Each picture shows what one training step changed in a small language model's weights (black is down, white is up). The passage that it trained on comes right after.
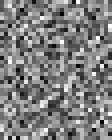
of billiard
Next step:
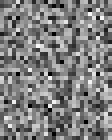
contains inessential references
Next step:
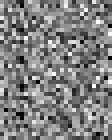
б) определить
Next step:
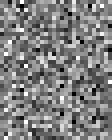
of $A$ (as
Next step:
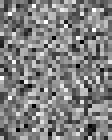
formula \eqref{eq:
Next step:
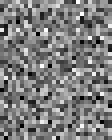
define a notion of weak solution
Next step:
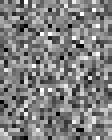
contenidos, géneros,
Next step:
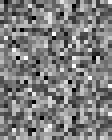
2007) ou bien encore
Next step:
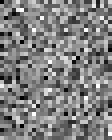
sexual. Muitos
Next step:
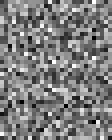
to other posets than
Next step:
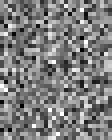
Justification du
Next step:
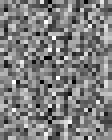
o perioadă
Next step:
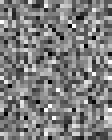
extracto de viruta
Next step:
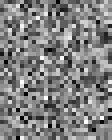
xyT \in
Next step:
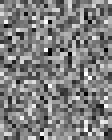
eslab qolishiga
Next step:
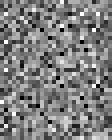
з території
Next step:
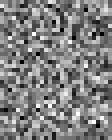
but not $2$ and
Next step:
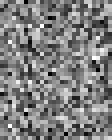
to understand the topological and
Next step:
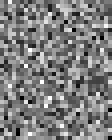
of surface discretization
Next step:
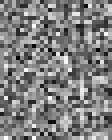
за крайне
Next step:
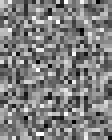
chuqur va
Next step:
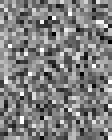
assume that there exist $f
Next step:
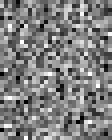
qilish uchun ariza
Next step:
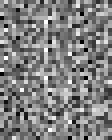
barqarorlashtirish hislari
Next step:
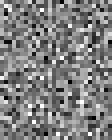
de los registros que
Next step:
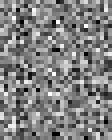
does not change the exact sequence
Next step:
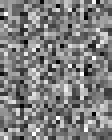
itu juga,
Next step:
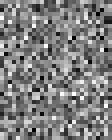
en 17 februari
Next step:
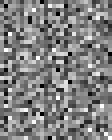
що починається з
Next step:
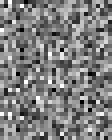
l'uso di
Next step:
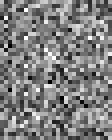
indeed the left hand side of
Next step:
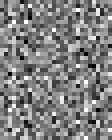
use remote sensing to
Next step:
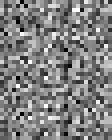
o processo patogênico
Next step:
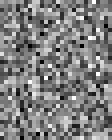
we again iteratively select
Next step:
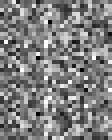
هي السبب
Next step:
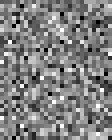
from (a) we obtain
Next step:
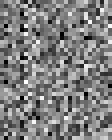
chirurgii sunt
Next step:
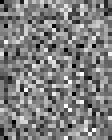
por pentaplicado.
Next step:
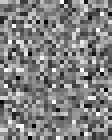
D_{\mathcal X}u
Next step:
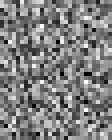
addition we demand now the
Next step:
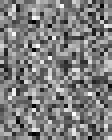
discontinuities in the
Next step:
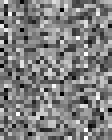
matchings instead of
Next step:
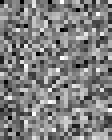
dari r-Tabel
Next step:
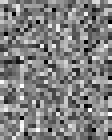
Social del Agua?
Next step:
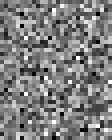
of Lie semidirect
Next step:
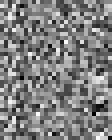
then we obtain the Euclidean
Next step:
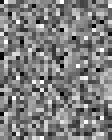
laik bir yapıya
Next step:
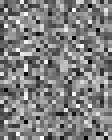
misma especie y de
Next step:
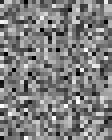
o‘zlari tadqiq
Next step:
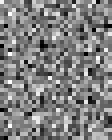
a {\em reducing
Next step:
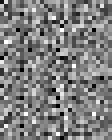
і їх слід
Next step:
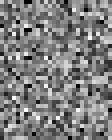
Thus the strong law of large
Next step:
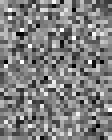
point $o$ is
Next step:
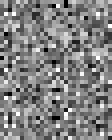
і необхідності
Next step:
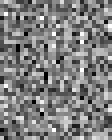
tizimining an'anaviy
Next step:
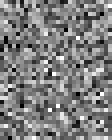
yang kondusif,
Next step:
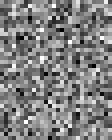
is considered a part of
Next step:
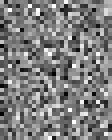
o enfrentamento da
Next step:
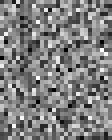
conductive system,
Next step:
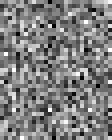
Safari Tamba
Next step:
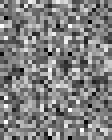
largo de estas.
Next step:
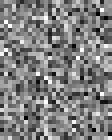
A)$-torsors. We
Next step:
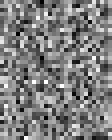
unga ma’nodosh
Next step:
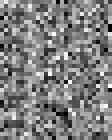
задачей которого
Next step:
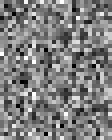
representantes, la comunicación
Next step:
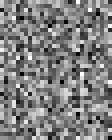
define the set of constraints
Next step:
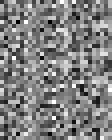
ташкил этиш
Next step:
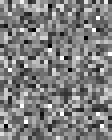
So if $\omega$ is
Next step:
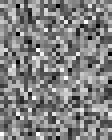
referred to the work of
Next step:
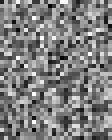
non-trivial zeros of
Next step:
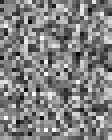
sequence is known to hold,
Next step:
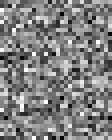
dan Pengembangan
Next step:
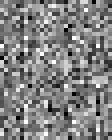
або іншими
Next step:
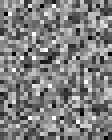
the exponent was proved both
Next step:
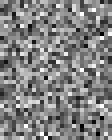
}% \left\vert
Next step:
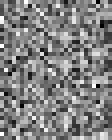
осіб, з
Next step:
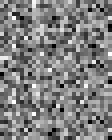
of the world,
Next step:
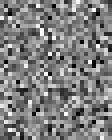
$i$th bit
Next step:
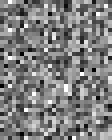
shu javohirlar
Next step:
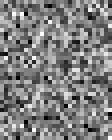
its constituent elements as
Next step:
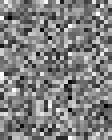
и печени.
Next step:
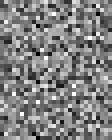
large almost simple groups with the
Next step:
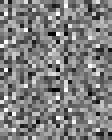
для перехідних
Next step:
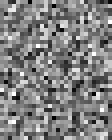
Q = I$ and positive
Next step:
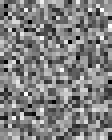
of spectrum decomposition for the associated
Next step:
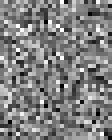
and $\dqc(\ol
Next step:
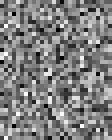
models and estimators obtained by
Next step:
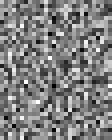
saturated extension of
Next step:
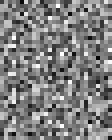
for the degrees}, and the
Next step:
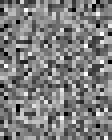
if $i \ne
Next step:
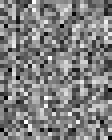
be the discretization of
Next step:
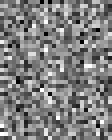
resurslarni boshqarish
